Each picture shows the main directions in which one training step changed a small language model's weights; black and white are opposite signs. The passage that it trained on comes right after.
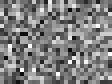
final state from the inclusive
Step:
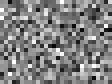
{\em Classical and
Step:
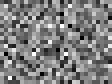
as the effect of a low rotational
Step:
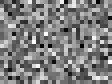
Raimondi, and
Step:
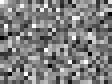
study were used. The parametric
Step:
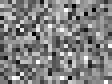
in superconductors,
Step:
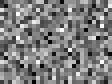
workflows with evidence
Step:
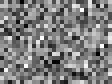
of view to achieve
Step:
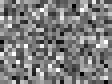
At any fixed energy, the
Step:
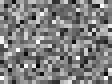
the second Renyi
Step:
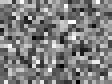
that a doubling of
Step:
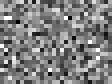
trap:crane}. In
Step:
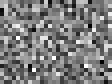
leads to an increase in the
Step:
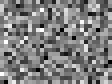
Weinrebe Chair of
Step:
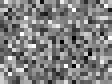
\partial_j)\) is the
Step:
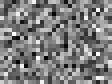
this approach it will turn out to
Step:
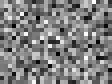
blue). The correction is
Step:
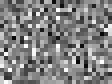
data and used to model the more
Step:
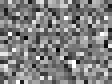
over more than two orders of
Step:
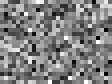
among other things,
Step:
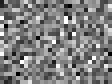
medium, posses
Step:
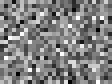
the transition in the real
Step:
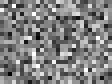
VDEs. The larger
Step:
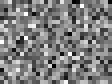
together with the first moment
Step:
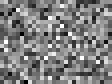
specifications (models or
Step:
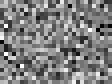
gives the variation of
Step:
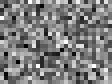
that even the full KK mass
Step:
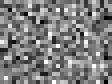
radio observations especially
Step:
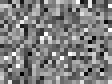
or $11$ for the analysis with
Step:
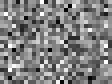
\infty$, the model is reduced
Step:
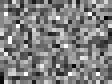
explain the more and more
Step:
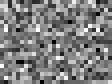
determine the set of rows
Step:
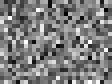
by $\beta$. Now, we
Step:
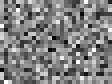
toward the centre of the
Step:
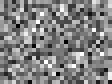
the contrast for a given range
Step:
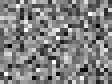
We guess these results meet
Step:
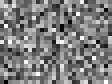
quantity has a finite
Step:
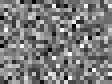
pump pulse and then
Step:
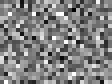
and we demonstrate in the
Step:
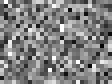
well as a correlation between
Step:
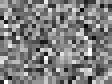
returns the PhD
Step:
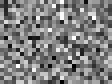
configuration of the junction
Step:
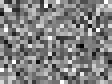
values that we found for the
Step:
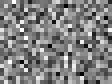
the value had not yet
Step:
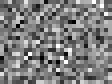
molecules must be
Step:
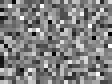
to get eliminate
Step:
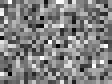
value of $J_c$ in
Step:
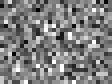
theory contains Fickian
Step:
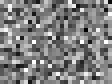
new platforms. We
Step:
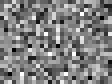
them as $C$.
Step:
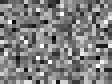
axis). Since
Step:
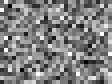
as follows: for the 300 light
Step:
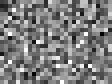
only one code is being used per
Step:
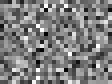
with the highest-lying
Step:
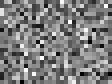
frequency and energy distribution) are
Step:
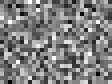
MDE to create
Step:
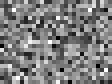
behavior of high-density,
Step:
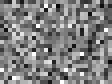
with implications for the
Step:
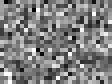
(Extended Data
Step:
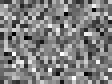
as the knowledge of correct
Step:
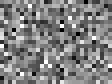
scattering theories with a
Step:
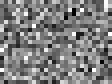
to account for the radio
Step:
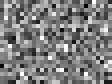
all ECS solutions present
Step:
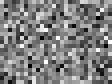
a value is attributed to the
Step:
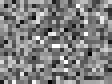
the latter condition can be
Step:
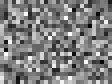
to a small percentage of
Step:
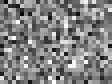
Guided by the features
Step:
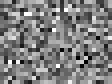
the 550\,km orbit
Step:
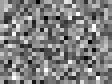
Error Bars:
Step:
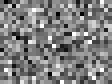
while the {\it right panels
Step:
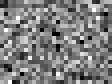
degradation behavior of
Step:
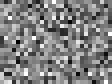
remove particles with initial
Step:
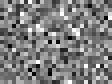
powerful tool in many
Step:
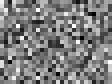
Taken together, these
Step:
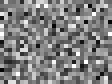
might alter our results.
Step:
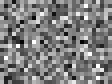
the VTC simulation in
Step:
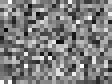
the time availability.
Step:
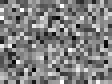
hyperparameters, how they
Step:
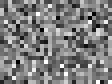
wave field, we propose a
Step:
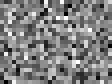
by the variability of the profile
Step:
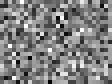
of phenomenology, the
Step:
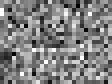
states with \begin{align}
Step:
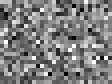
et al. demonstrated that
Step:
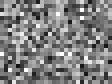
All clusters studied by
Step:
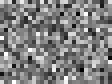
that the mass shift can exist
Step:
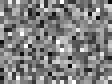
values from the photometry lead to
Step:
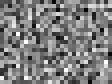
how to extend the model to the
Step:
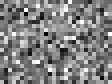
this fashion by
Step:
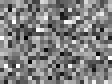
harmonic will increase
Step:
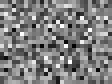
in the POS.
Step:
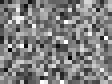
hand side of the
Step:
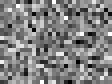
To show (\ref{PO}),
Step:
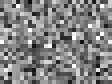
The DHG scattering phase
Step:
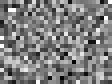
data, then there is no need of
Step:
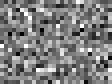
of this function. A fault
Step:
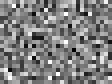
and the MAG. This is
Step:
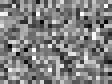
(MVTF), a
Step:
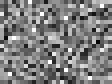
is infrared finite and the
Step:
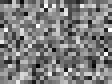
with $\alpha = 0$:
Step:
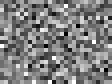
each object in order to estimate
